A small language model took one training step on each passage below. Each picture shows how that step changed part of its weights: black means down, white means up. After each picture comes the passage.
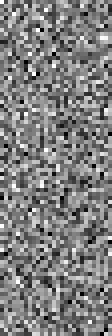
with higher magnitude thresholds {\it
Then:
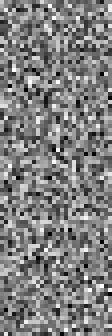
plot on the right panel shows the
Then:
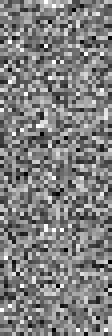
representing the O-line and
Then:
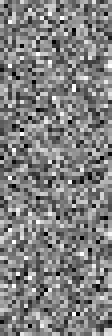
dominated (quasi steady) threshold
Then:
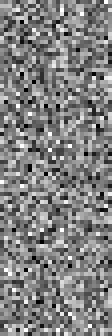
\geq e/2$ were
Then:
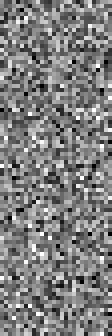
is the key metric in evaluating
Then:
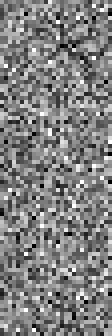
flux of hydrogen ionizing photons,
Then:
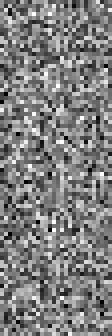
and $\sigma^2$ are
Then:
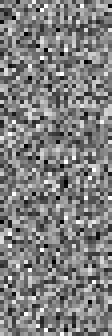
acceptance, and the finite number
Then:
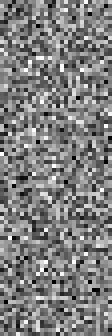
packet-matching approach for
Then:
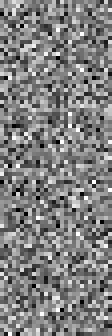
for some function $g$. The
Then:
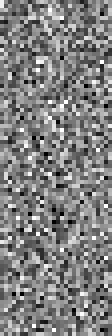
coupling case. (a)
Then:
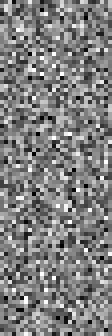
qubits have no classical counterpart.
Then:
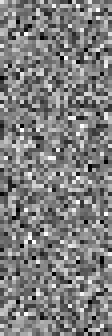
online) Left) The current
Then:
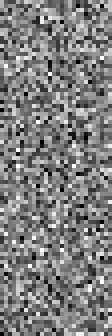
conjunction with the analytical treatment of
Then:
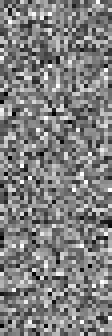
and $U$-dependent factor):
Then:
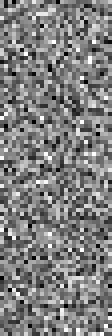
the transverse area and gives the entropy
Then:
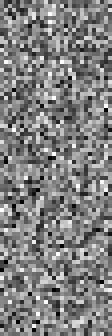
and plank mass, respectively.
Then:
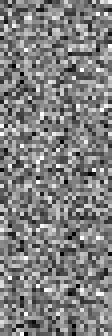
a six-dimensional parameter space is
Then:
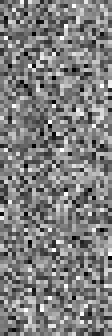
Our designed system uses time division
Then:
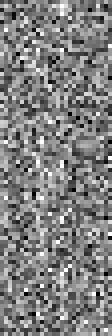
any data are recorded. The
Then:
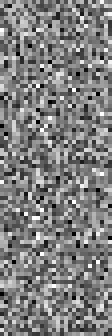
which again relaxes the constraint from
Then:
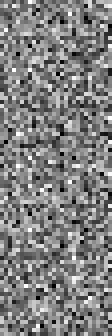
also be interesting to extract the chiral
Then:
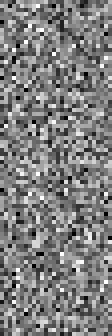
Moreover, they also investigated the
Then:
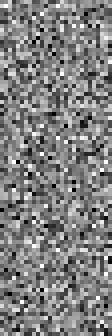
hydrodynamic effects yield a time dependence
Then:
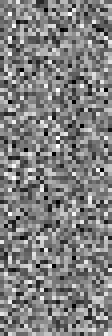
the \textquotedblleft
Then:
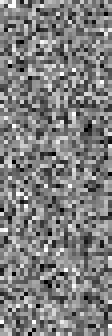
symmetry is in fact intimately
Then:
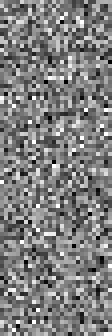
contributions from the $N$ and
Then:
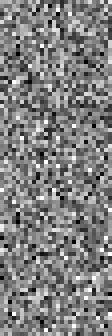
points that violate the constraint
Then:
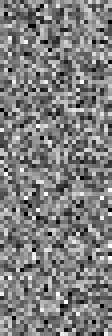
the following simple line, \small
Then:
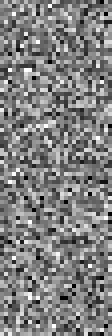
the fragile solution is fragile
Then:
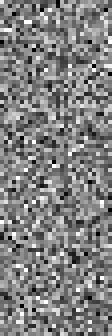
where $g$ is the gauge
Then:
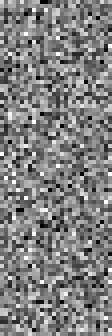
same theory, in fact already on
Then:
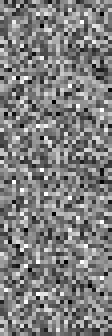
the center with a negative residual velocity
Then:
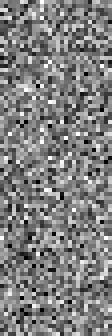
computation applications. While WTA
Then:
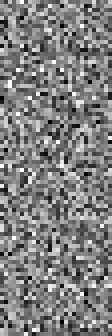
strong upper and lower limits on
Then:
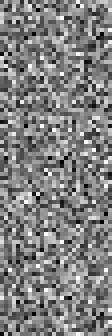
rapidity. The rapidity
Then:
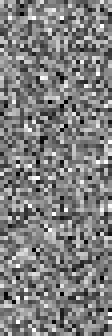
symmetry. Such axion is a candidate
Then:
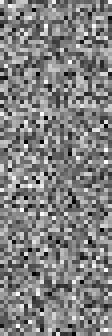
``border effect'' in the
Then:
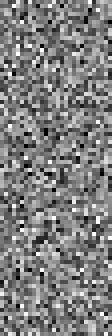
that specialize in Songket
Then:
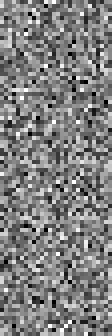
or Lotze. He
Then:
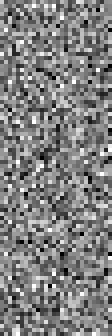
from that of higher metallicity stars.
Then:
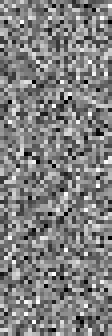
neglected. Finally, the
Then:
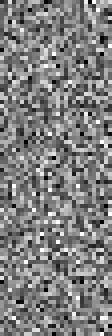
index the process proceeds as the
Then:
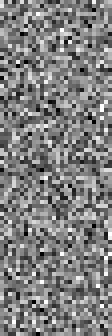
the larger array provides only marginal
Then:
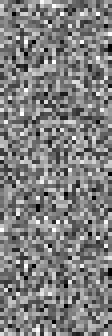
so-called hierarchical and
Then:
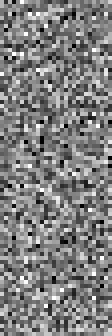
the general solution is a linear
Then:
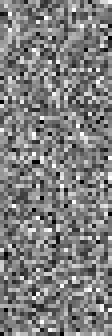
ALPs couple to the
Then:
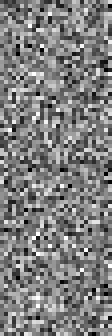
that in MOVPE processes
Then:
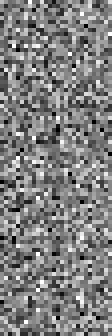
Experience shows that these methods
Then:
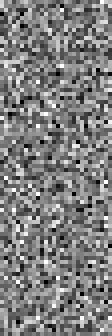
example, Zhu {\it et
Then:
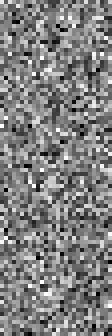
coupled scalar fields: \beq
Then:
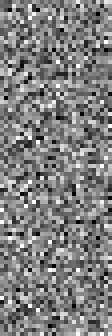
ambiguity in the estimation
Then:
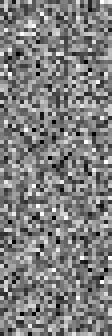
to study their isolated behavior. An
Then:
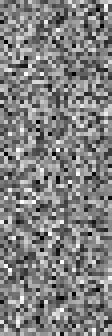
vulnerable to tracking
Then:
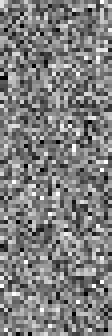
For example, limits on the age
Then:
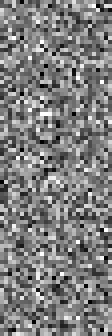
It should be noted that, as
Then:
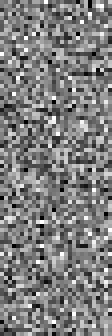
of the obtained alloys are
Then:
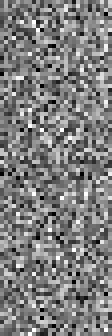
prediction model that classifies bug
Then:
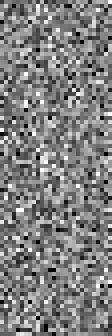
skewness in returns
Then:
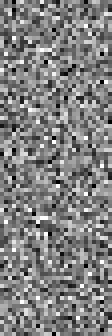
\subsection{A fixed point
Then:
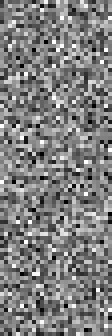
is considering two samples of equal sizes
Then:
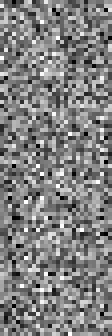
parameters, $\sigma_{\star}$
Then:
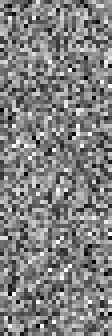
from interesting IR physics. The correlation
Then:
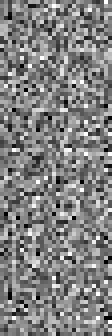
observations at 3.6 cm with
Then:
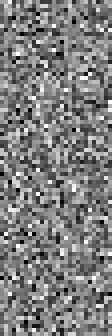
is to obtain the conductivity by
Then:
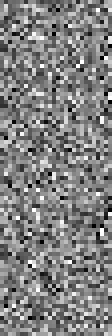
130~cm were measured with
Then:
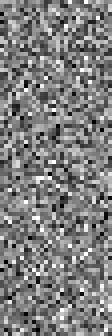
Finally, these segment-level embeddings
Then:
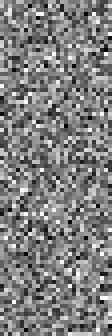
a background macro-magnification
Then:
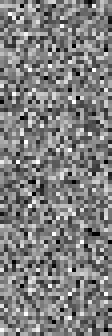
stronger/clearer than
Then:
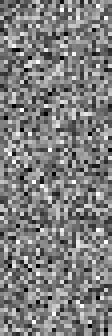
IV. Section V has matching
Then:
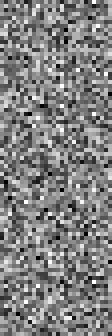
1.5 kV, then
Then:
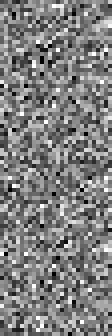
significant burn-in time
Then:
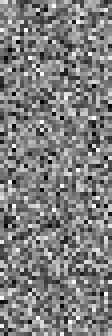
the holographic complexity for
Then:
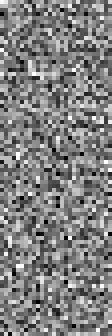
hypersurface in a causal
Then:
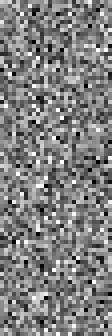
that violate the isospin
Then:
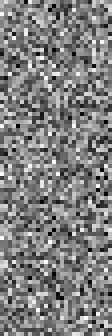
fitting the Anderson hybridization
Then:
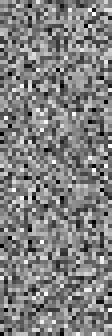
where the color variations due to the
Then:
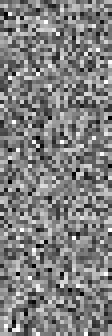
$\delta$ is declination and
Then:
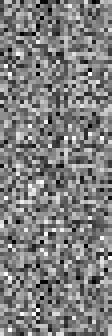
to use the correct value of the
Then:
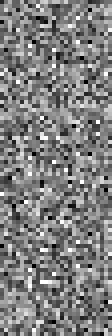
in perturbation theory, we have shown
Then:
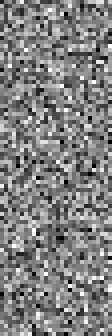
a fluid since Equation (3)
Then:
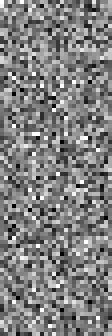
larger IR effects contrary to the
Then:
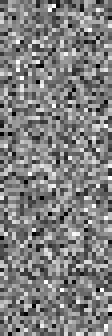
still debated. Here we
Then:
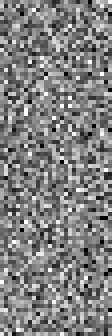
each block with equal probability. This
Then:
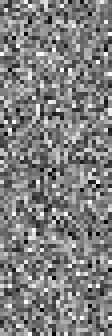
that cross correlations between dilatational
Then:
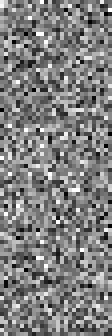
the *cohomological equation*,
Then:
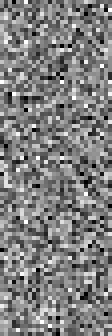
A S, McGuire
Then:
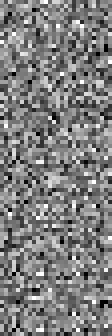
obtain focal-spot peak
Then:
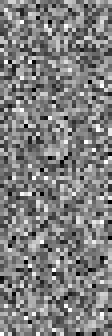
application. To fit the model that
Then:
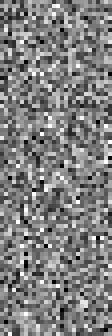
if other measuring methods are chosen.
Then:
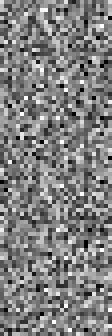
wavenumber jets under unified
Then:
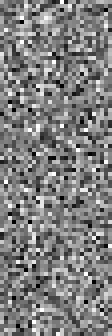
of $\Psi$, we need a
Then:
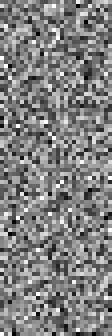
value of the ten samples. The
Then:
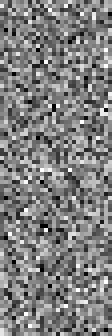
over-plotted, with the
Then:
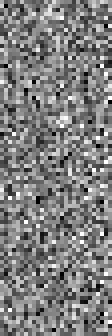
field data more completely. In
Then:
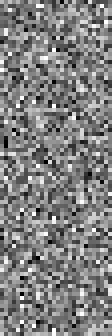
high (blue-green)
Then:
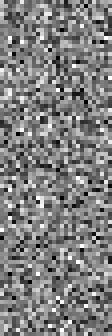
for $\Lxi$. \be
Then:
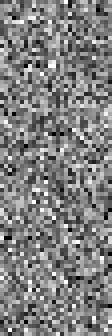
productive surveys, the SDSS
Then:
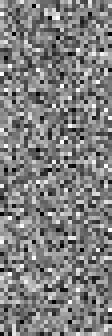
the Struve function of order
